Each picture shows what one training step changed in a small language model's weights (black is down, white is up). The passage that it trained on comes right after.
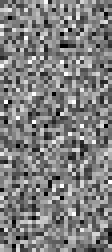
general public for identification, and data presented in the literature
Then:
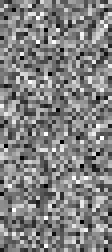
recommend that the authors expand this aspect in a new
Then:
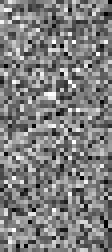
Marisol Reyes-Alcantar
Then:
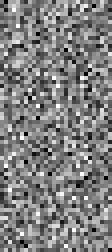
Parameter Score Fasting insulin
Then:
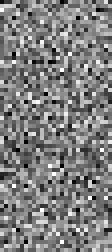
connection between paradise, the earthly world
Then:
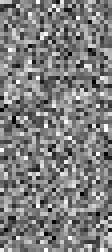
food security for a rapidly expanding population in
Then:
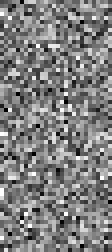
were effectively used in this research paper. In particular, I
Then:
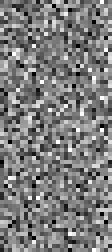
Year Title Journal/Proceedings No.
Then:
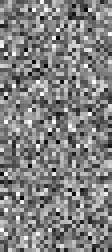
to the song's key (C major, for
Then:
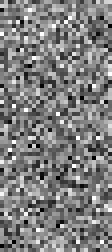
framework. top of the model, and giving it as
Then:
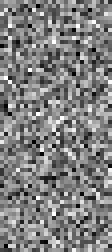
methods for dealing with this current are various in number and
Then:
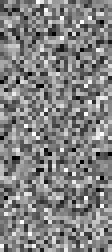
for PGPEP-COOH/
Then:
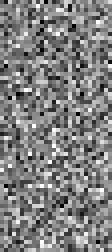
+100°C (measured at the
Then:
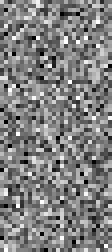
displays can take any form during user input interaction,
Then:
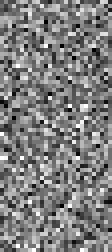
tried to be offered. - 4-
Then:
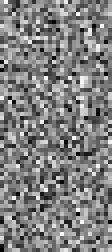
contrastive approach has so far been applied only to the
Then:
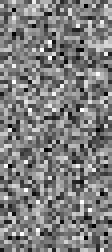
when high frequency voltage injected. It can be seen
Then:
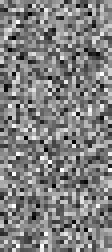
on-off operations, automatic lighting control for
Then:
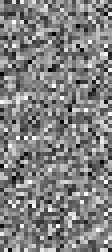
that learning is dependent on abstract thinking skills.
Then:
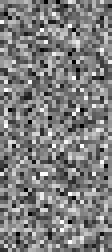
maintained within 230 pcm, control drum
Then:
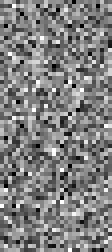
the tensile strength of concrete with Recycled
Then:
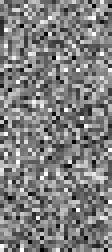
simplest option is to take the
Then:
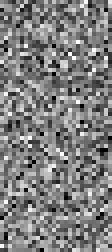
Surgeon, Trauma Centre
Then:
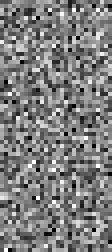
insects which are represented predominantly by
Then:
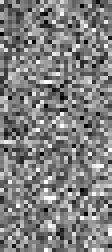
is very important to understand how they generally relate to literature
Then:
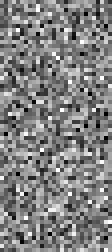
nanodalelės ir jų
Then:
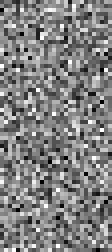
Youden index was -0.9, and
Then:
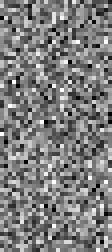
Biofield Energy Treated
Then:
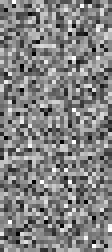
reading, using black white board and other
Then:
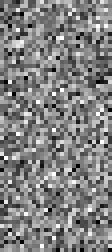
All didactic materials required for teaching this topic were
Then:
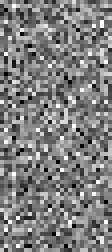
at the development of the industry were adopted, 114
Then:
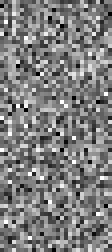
steps of 100 rpm. For each incremental
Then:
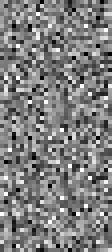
museum practitioners do, the sharing of
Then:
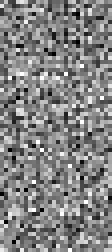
South Central Bulgaria.
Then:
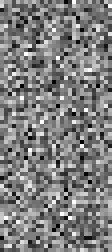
predominantly in domestic stocks.
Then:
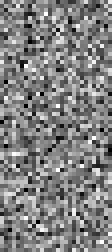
discussing ways to enhance the area, and addressing potential
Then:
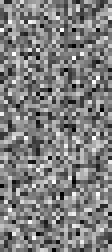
of organization and economical character in the activity of service
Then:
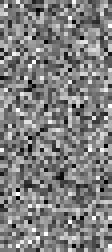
9. Sindhwani, A.
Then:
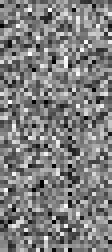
Accommodation Purchase Decision.
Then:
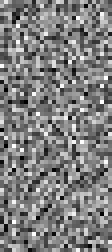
real and sectoral dynamics than by uncertainty,
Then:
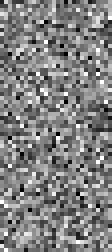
were identified. As a result of the research, we found
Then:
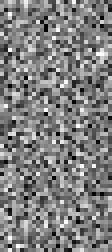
has been made and the people who are already members of
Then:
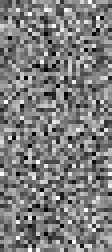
into a reactant region, a product region, and
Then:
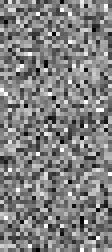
The highest yields were found, on average, in
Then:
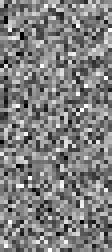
mode problem can be introduced by considering the mode II case
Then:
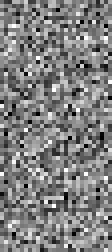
and Pharmacology "Vittorio
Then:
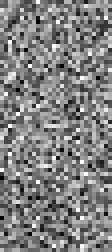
NPs have been reported in the literature such as chemical
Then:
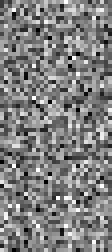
by human cell cultures," *The Journal of
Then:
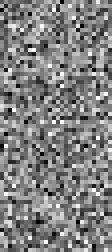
in different countries of the world would be beyond the scope
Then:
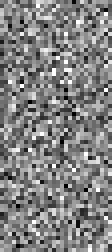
in real-world railway applications.
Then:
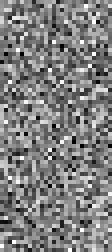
The themes might enable the interpretation of the
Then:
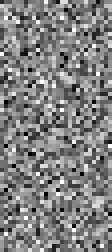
21 will allow for an electrical contact between the rear
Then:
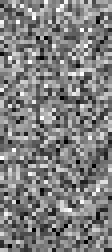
S. no. Amount of tablet added
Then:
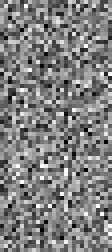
Flemish secondary education system is currently also
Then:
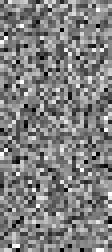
two thematically dependent propositions which could be
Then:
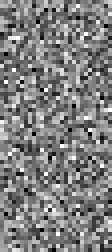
all food prices for TY and Fourier
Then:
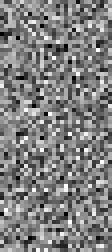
of PDK leads to a shift in
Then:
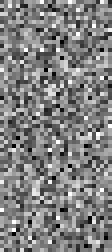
Dataset's class imbalance by
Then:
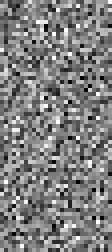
wood with diethyl ether in
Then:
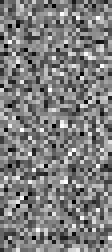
Input Variables Location Forecast
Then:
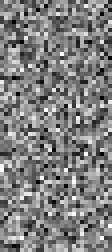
of human resource development in Japan and observed that some
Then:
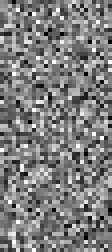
with corbel under reversible lateral cyclic
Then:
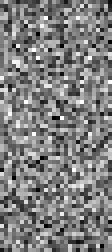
9. Result of multiple regression analysis on experiential
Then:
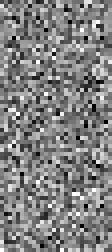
stained with click-it ready
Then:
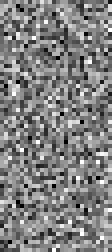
El Fascio y el Consulado
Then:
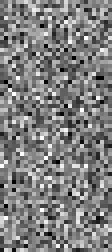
the operating chillers and the standby
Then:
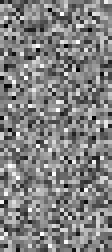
on Islamic translations traditions in the
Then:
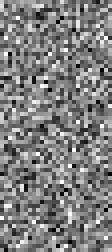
insights into tertiary students' performances.
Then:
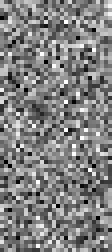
some tests of damage localization are reported, to assess the
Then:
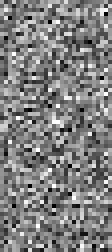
jump in dendrogram as a function of
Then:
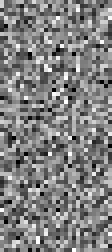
instructions of international standards, ISO
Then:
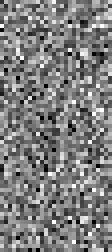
to a lack of resources, but rather to increasing
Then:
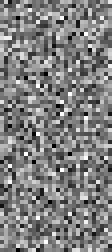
by pointing out its weaknesses or
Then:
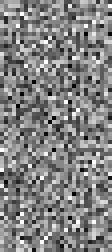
possible strategies to improve high-value agricultural market participation.
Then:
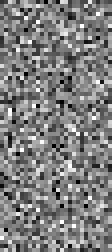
ensure their enrolment in the educational mainstream.
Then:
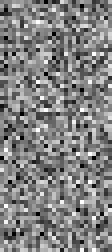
the most important features they share is the identity of the central
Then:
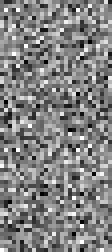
and aspirations of young people for educators,
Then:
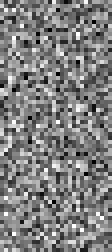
divers' opinions regarding dive show
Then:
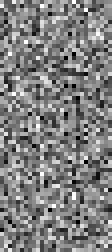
network activity by network resonance. *J.
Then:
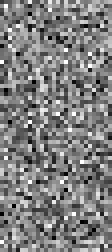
might affect both susceptibility and progression of
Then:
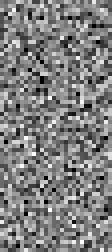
Publish a declaration of interests,
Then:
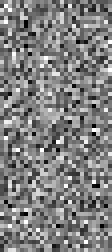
not be accurate and single frequency cannot define.
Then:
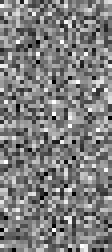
items, can provide additional income to the farmers,
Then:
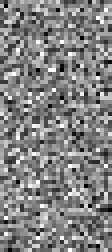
Köhler, E., Bergner,
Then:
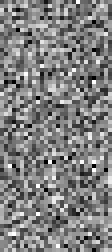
agreed, were indifferent, disagreed
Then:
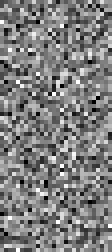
on the continuity of their education as well as their
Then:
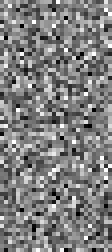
illiteracy, we obtained verbal consent from
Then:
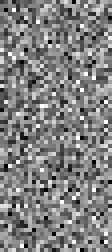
antenna design is presented and discussed.
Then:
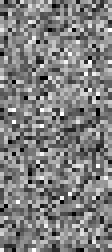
with the exception of the bacterial suspension
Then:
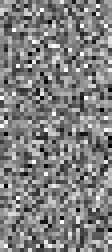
amplified when the input data in the model are
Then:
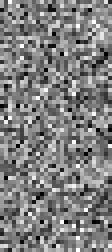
paper we deal with using Lego
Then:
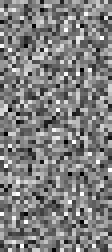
research and technological applications. Continued systematic
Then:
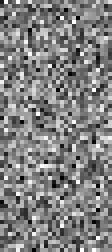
of the algorithm is not so good. The True
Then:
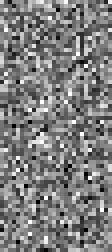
radar sea scatter. In its
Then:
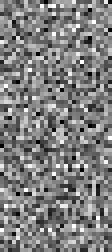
These deficits result in difficulty performing functional tasks
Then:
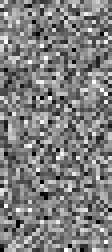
creation is not only central to design science but is a
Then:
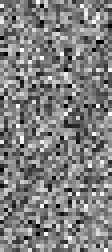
to disclose. Author Contributions
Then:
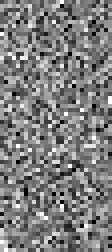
consider socially active citizenship as a set of methods
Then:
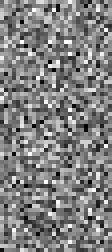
replace traditional financial institutions and hail it as the future
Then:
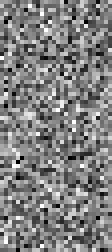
medical system of local people but could also play an important role
